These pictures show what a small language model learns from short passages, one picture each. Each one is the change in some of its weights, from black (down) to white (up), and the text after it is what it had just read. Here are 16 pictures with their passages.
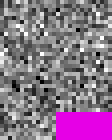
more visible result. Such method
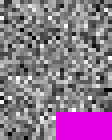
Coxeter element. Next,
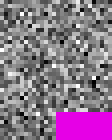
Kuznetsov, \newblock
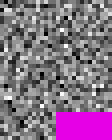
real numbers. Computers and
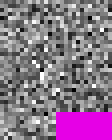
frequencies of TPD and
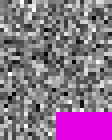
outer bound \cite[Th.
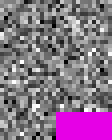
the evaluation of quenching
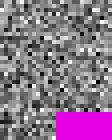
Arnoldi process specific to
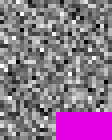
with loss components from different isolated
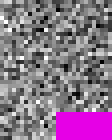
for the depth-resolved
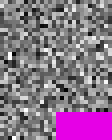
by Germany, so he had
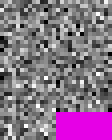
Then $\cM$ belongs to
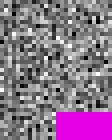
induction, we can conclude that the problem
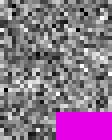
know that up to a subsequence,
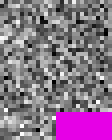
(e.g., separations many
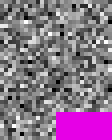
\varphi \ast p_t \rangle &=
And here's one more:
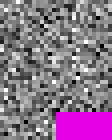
control the correlations between $a^k$
